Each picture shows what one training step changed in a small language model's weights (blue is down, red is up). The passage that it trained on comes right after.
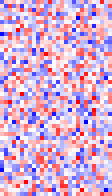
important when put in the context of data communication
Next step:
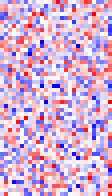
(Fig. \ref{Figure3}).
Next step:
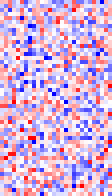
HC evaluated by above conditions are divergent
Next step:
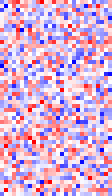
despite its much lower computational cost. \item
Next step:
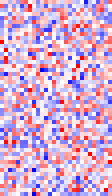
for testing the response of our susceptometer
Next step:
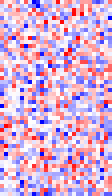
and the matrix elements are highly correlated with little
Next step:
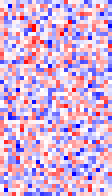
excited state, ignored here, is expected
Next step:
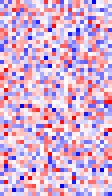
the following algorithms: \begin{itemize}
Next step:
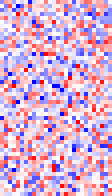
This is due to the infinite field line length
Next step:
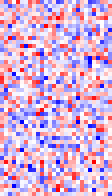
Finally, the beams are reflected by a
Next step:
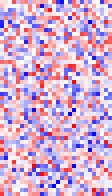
is designed to confirm or rule out the evidence
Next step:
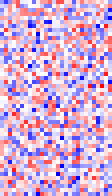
close to our line of sight.
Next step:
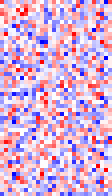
general functions, which involve linear combinations of
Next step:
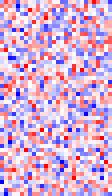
when quantum gravity becomes relevant. Therefore several solutions
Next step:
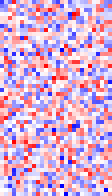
the magnetization reversal as a whole as indicated
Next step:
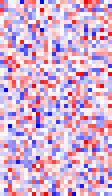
using both eyes’ blinking
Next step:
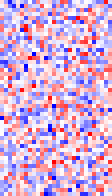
Shenzhen Institute of Advanced
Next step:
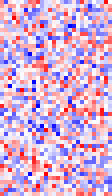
and model-independent patterns of lepton mixing,''
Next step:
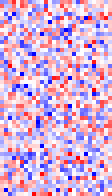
ingredients to convert our simulated
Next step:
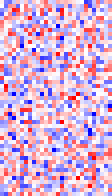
with $\sigma_x^{SF}$
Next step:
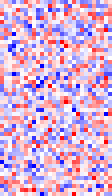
and the jets slightly relativistic). We will describe
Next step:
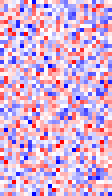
global state including Eve is pure (she
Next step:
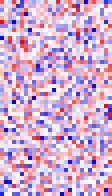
at $z=0$ from the
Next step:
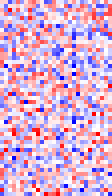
are present. These variables are then combined with
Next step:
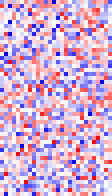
an entirely innocuous analytical
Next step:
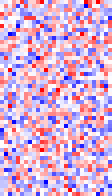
In a time-varying environment,
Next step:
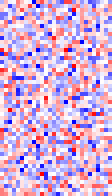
their experiences, physical attributes,
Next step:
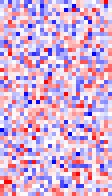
since evaporative cooling was the dominant
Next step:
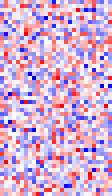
results are averaged over a number of network
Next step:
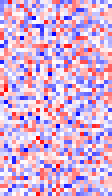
only 0.4\%, indicating a
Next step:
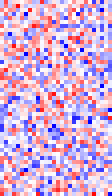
the physics is very different depending on whether the
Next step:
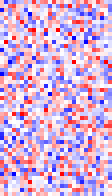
each iteration $i$, if the online
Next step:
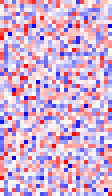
field lines and a dramatic increase in the
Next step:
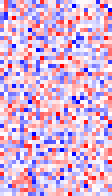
band: $$d\varepsilon_i
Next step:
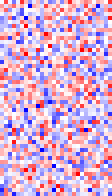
the background wave shows the sausage
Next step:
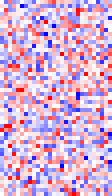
common behavior has a simple origin – except for
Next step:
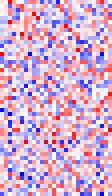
Pm & False & \\
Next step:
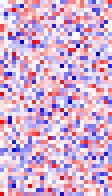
interdendritic particles for the bottom
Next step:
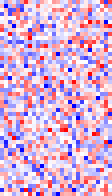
near future high energy experiments[3].
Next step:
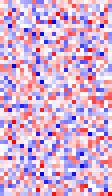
proposed IUAD method can
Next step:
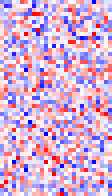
is a major drawback for precision measurements using
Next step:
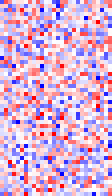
(peak C1s),
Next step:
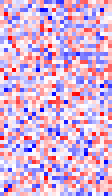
of exposure time for different diameters of
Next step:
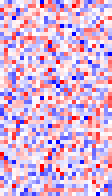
\label{b11} \eeq The
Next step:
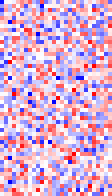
but clear rebrightening in the
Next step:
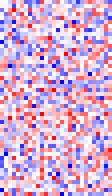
f$ and a mass for the Higgs usually
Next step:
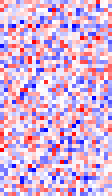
resistivity peak measured along the least
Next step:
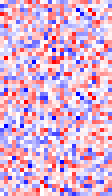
we constructed a regression model, treating the
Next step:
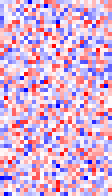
Table 1 Summary of existing studies of code
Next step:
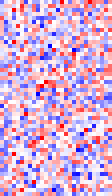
As a result, the estimation procedure is performed
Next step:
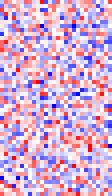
the turning point energy is lowered from the
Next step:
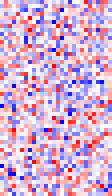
Vector $\bmath{v}_{d}$
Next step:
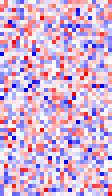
coupling coefficient. In our model, the set
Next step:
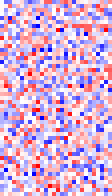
number of occupied bands jumping from
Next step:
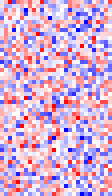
W4 also liked having sample
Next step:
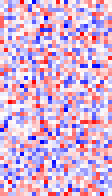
for the grism-derived
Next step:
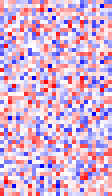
reliable homing even in the presence of
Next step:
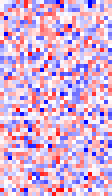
increase of $H_{\rm c2}$
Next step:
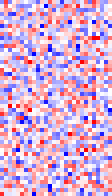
by super-resolving the
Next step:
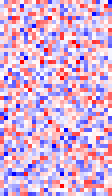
on a balanced (50:50)
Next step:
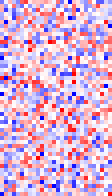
will also make use of the partial calculation of
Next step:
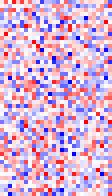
than $T_{peak}$ variance)
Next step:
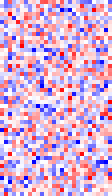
are non-ideal. Deviation
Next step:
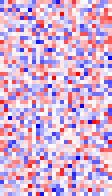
there are no attackers in the scenario.
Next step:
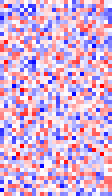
the data well and that the results extracted from
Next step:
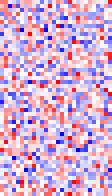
index $a$ in the fermion and the
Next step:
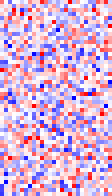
it is much harder for the train to
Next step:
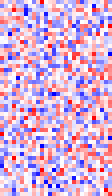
on the cache system and
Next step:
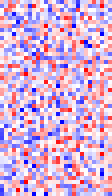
$\theta_*$, also not varying the sound
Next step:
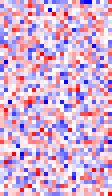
correct decision. The idea of aggregating many
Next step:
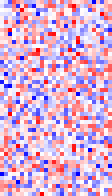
property is the unitary constraint, which ensures that
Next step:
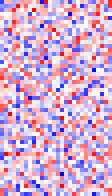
the equivalent width of CO (nm), measured
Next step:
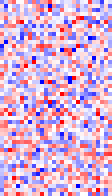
$w(\ln a)$ up to second
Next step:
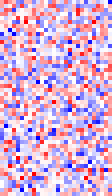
state of the master equation,
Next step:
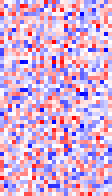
report BMS~SOH at or near
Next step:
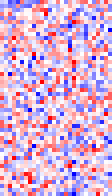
and axial-vector gauge fields which can
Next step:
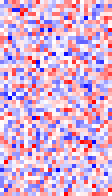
behaviour of the tension for large N. In
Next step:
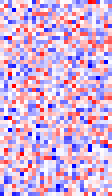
grating. If the laser is off
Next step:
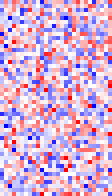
such differences may still matter in settings where
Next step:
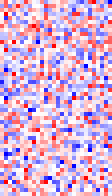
of the effective potential is investigated due to
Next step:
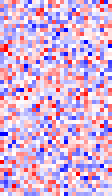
FM occurs with increasing magnetic field in these
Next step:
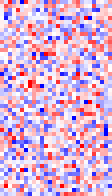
This slope extends to the integral-scale
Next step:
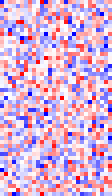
Calle Astrofísico
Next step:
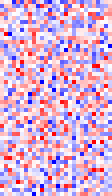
out that we cannot arbitrarily choose
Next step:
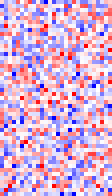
us consider the simple case of a
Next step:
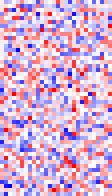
a coarser resolution level, we considered
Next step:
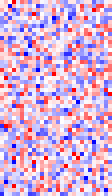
of the EOS parameter $w$
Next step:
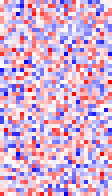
spaces, action spaces, or even capabilities
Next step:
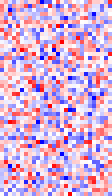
$v_1$ for nucleons detected
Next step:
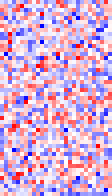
density field that substantially erases the true
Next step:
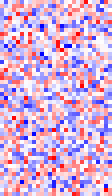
the SNR will be slightly lower than that
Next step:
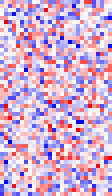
is constructed in the \treename example
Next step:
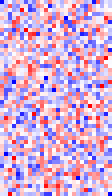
then, a function of the linear absorption coefficient
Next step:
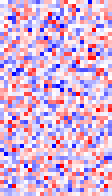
\end{align} The series expansion of
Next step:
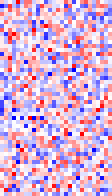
important lemma ensures the covariance of the
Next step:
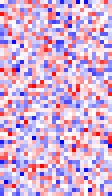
we have shown in the previous section that no
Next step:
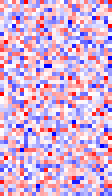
the refractive index structure constant
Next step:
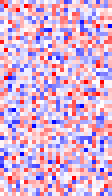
for the brain signals of healthy
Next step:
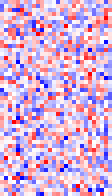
Z. Fei, Y.
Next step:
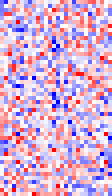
temperatures, and especially on the ordered phases
